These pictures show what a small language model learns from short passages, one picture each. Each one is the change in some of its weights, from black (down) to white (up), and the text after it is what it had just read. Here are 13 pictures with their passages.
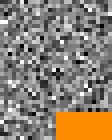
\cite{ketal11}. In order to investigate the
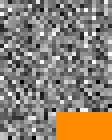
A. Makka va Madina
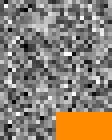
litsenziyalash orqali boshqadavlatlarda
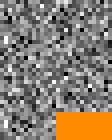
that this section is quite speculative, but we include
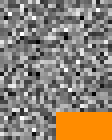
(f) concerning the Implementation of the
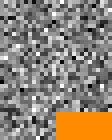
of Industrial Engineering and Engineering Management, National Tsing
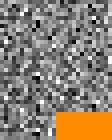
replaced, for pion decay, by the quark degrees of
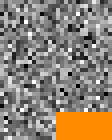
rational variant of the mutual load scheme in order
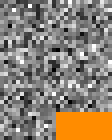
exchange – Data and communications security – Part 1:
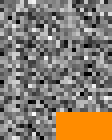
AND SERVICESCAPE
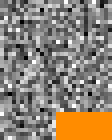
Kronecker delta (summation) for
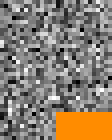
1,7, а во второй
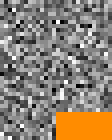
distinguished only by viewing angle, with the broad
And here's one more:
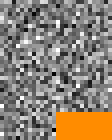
[9] to compute SVD and to do
